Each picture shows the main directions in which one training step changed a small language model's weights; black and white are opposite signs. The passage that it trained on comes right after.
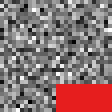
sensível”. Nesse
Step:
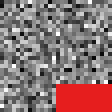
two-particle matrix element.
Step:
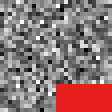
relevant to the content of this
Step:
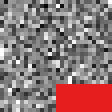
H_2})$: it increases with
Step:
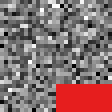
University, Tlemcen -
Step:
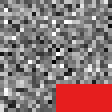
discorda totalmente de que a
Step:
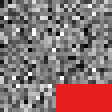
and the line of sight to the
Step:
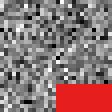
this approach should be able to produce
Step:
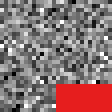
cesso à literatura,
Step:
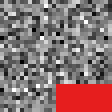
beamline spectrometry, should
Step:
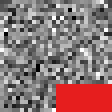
diagram represent in general low-density
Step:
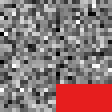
expression: \begin{equation}
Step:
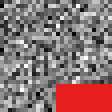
present our numerical and analysis methods in \S
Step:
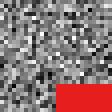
obtain implications of tackling
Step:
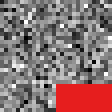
en específico, también
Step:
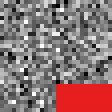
Cepheid calibration
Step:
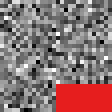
polacca. Nello
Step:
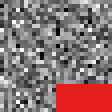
namely the number of different contraction
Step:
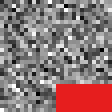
orqali shakllanadi.
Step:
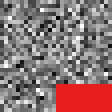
Françoise. *O
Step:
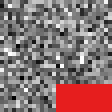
system is recovered. As is
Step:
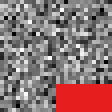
semantic types. It is found
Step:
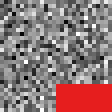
effect results in an effective magnetic field that
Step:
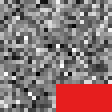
дві групи
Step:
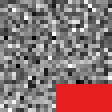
bo'lgan, zamonaviy
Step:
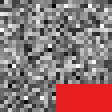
complementar el juicio
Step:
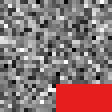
В состав придомовой
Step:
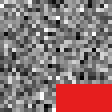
Series on Issues in
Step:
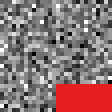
bo'ldi, hokim,
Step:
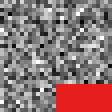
puxta egallashlariga
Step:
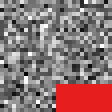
& Produção, v. 18,
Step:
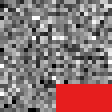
Ma'mun Universiteti
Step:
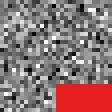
sans l'implication
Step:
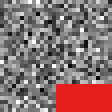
= \kappa - \frac{\left[
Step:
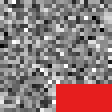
agrotechnology for
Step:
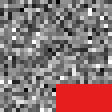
total-intensity images are shown in
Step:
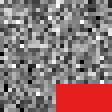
we detail the color representations and the
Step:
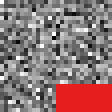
are three distinct fixed points
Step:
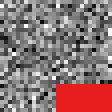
obstante, el proceso se
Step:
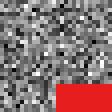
du régime de change visant
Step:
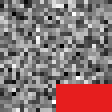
inefficiencies, determines
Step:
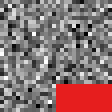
металів, токсичних
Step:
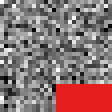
the threshold-crossing
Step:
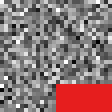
la Liga en un prospecto
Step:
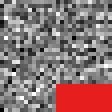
statistics, for which P-values
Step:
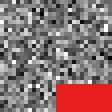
hayvon yoki
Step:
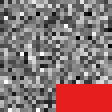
\hline HBA & Numbers
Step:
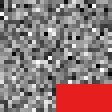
phase. Our numerical estimate of the
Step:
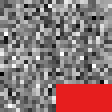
son derece aşına
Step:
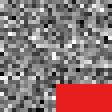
suggested PACS numbers
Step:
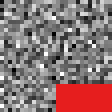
dispositivo móvil y
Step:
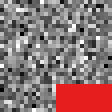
Helmholtz equation
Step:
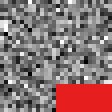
sejumlah keterangan
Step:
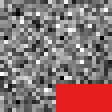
that fall into the horizon.}
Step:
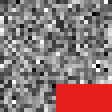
neutron beam generated from the
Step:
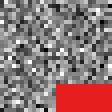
deficiência. Ainda no
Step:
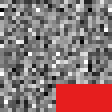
área plana. O
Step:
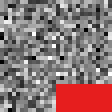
system: At its core is a
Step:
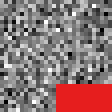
Prompt Engineering}
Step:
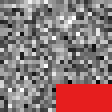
task. We can, however,
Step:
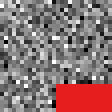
bo'lgan xitoycha
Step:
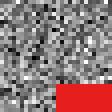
cited as examples, which exist
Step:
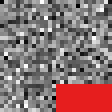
a labeled cone. Let
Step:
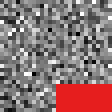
исследования "Наука и
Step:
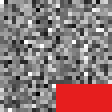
the exact shape of the
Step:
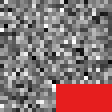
églises, bars et
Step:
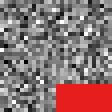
through additional online interaction or transfer
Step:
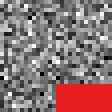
Fig. 2 X-ray of the
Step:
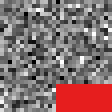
are associated with reversible
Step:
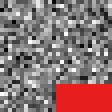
talab etiladi. Bunda
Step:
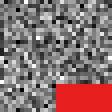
X-rays from converted
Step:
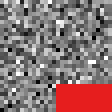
from a deexcitation.
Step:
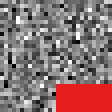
oid matnni tushunish
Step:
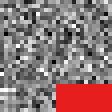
linewidth $\Omega$. For parameters, see
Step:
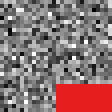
yang didahului dengan
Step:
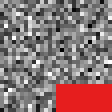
фалокати кўринишидаги
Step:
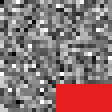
kuy melizmlarining
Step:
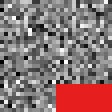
code shown in the legend. The
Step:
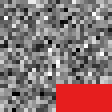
by \begin{align} F_5
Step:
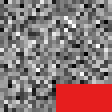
M. Kamionkowski
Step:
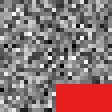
в трубах. При
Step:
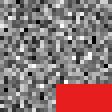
independently address by conventional linear
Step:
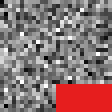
pesquisas históricas que utilizam
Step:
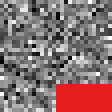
stiffness $K_R$.
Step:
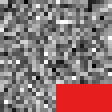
force contains a term dependent on
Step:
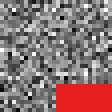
of the sum over $|\kappa|$
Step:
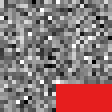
the same, though in this case the
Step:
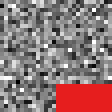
to tune the system parameters depending
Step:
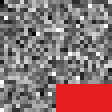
or may not have BICs. We
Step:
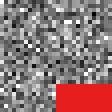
rates CVs are expected to be
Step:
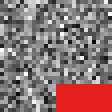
long as density perturbation evolution is
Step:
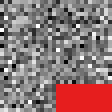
participants}. To compare with the
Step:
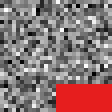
modification of the sequential probability
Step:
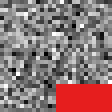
Undalma bir vaqtning
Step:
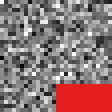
reward for correct guesses.
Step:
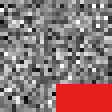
bunday ma'lumotlarning
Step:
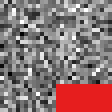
қўлланилганлиги учун
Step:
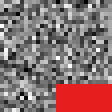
restoraniv vid
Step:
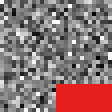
алоҳида таъкидлаш
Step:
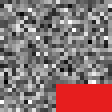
can be computed analytically by solving
